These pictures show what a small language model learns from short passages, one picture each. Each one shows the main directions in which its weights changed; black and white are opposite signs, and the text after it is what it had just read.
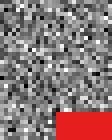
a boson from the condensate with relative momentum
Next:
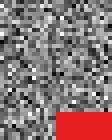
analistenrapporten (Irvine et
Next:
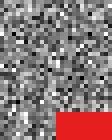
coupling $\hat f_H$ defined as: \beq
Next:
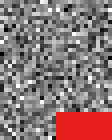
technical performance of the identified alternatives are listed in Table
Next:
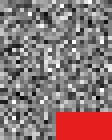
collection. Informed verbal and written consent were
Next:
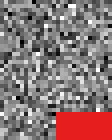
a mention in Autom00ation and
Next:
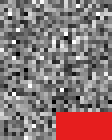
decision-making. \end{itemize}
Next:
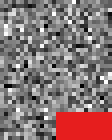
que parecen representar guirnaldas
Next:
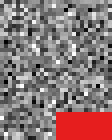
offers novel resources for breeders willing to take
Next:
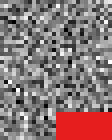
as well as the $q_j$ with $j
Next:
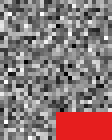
the challenges surrounding adopting and integrating electric
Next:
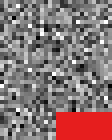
the theorem are in a very close relation to the
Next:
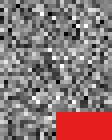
packet is removed from the queue due to
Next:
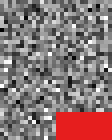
al., 2024). Soil moisture
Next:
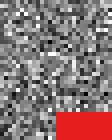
permits to follow the main tendencies of the angular distributions
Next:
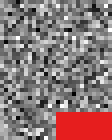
CT, EGE was suspected.
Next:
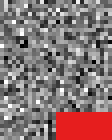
într-o măsură mai mare, printre care
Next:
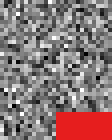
da hipertensão arterial, etc.
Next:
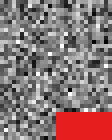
normal systolic function. Coxa vara
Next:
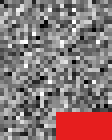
observar, dentro do âmbito da
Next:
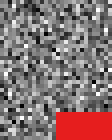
presents the results with different numbers of edges $n$.
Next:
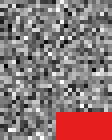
due to the difference in chemical potentials, etc.
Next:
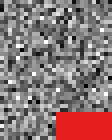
of massive stars, we started our runs with a
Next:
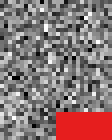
consagrar con rango constitucional el
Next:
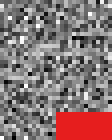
lot of the same objectives: to get people
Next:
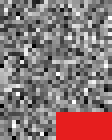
among all test day milk yield ranged from
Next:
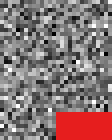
on Qiskit, to represent the variational form
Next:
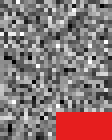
международные исследовательские
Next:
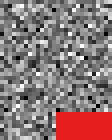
are non-specific [7]. They may include
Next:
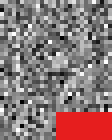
networks which might adapt their links according to the
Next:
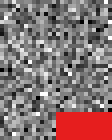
a better solution than the traditional basic period approach. Our
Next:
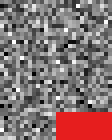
learning. For example, solar power forecasting methods
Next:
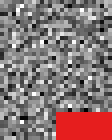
wind fireball shocks also produce flashes
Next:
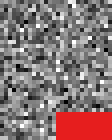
question that has often been ignored in the literature.
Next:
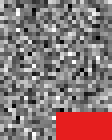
The study proposes scientifically grounded
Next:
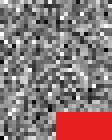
Colella, F.; Sciacovelli,
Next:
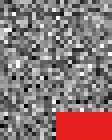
Forschung als eines von 21 Projekten
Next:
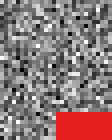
A case study was conducted to evaluate this tool. The results
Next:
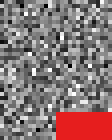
of the method considered. We hope that the derived model
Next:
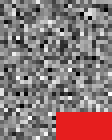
и управления. – Рязань, 2003.
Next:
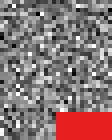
the gauge invariant formalism is mainly convenience,
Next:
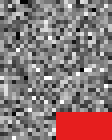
этого подхода прекрасно
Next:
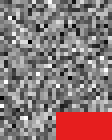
environment. Adopting sustainable fashion paves the
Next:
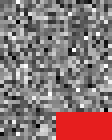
admirável. Para os
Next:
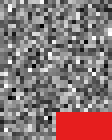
- volumetric region of interest performed on three-dimensional
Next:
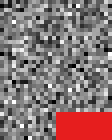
depending on $\theta$, as is shown in Figure
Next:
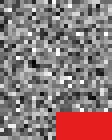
comprehend better in enjoyable lessons.
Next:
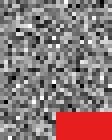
intelligence is rapidly evolving towards
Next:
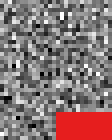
available only in German and only for Central Europe at
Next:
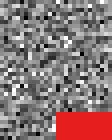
energy by using fewer resources and increasing resource utilization
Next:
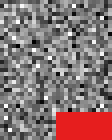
ommalashtirishga qaratilgan
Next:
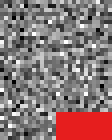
improve quality of life for patients with organ failure. The
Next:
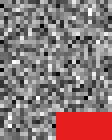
qurish uchun tamal toshi
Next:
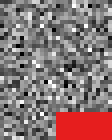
xalqaro raqamli integratsiya -
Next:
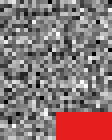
verdades.²⁶ La idea de que la
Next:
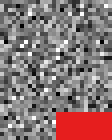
be used for a more sustainable management of large slope
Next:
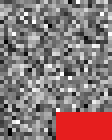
AND EDUCATION. SCIENTIFIC
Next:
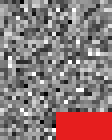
показал, что урбанизация и
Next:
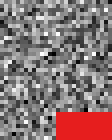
nuclei sorting (FANS), the
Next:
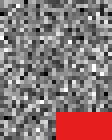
study. Table 1: Reliability coefficient
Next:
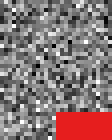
or hard to compute. The interpretable good performance of our
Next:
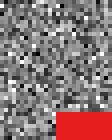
(CHE), with higher turbidity removal efficiency
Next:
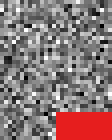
method can learn these patterns from probability distributions - it will be
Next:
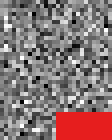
of techno-pedagogical (technological
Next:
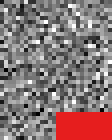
violence is 3.8% in Tashkent
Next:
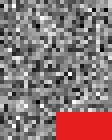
parents are reachable via directed paths.
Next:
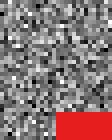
build a code generator, which can automatically generate
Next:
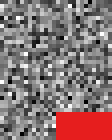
kernel with improved filesystem interface that addresses these
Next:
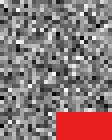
vorenstaande over de verklaring
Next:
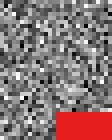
be palpated on bimanual
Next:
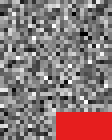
для рассматриваемой обмотки
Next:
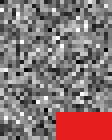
contrast which is commonly observed to be scattered about a
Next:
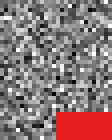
social e econômica, que pretende
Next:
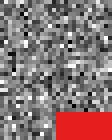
pronounced at very low temperatures where the local spin
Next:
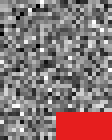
of the dangers that are the hallmark of
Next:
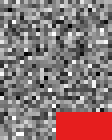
error map remapping. Then we set the better parameter setting
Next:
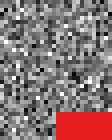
an order that intermediate substances which are formed in any given
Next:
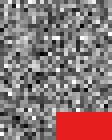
order $k + 1$, respectively, in the whole time
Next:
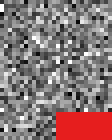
could be analyzed. For this, the demographic information form
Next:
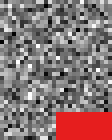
average is non-zero. For small enough x, and
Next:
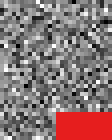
Suvankulovna, Ahadova
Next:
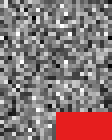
driven by tuning one parameter $t_2$.
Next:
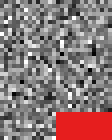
os elementos, né? Raylson –
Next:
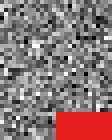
left panel depicts the timing noise parameter,
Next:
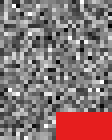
медицине, в частности, для
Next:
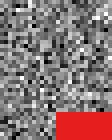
hasta las vivencias y seres más
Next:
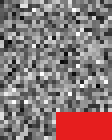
positive edge of the input signal and to counter B during the
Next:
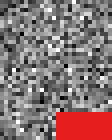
solutions come out \cite{HM3}. Consider
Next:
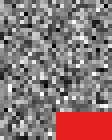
FLOW_ACK is sent back after the
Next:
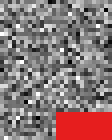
treks and long excursions,
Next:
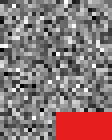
фазе. Толщина сухого
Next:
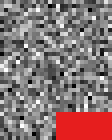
binaries will be selected in larger numbers than intrinsically
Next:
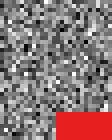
of turns. The following sequence ($AT - P$
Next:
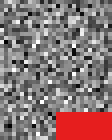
algorithm by choosing to refine only those
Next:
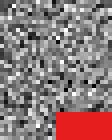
veri kaynakları,
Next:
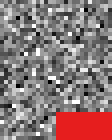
that affect well-being. The increased demands and
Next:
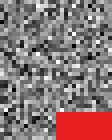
in 35 cases within 3-12 months, while in
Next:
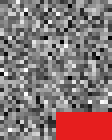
Entfaltung der menschlichen
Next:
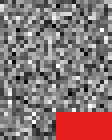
impurity could generate a susceptibility corresponding to bulk
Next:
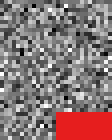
pemaparan Workshop pemanfaatan
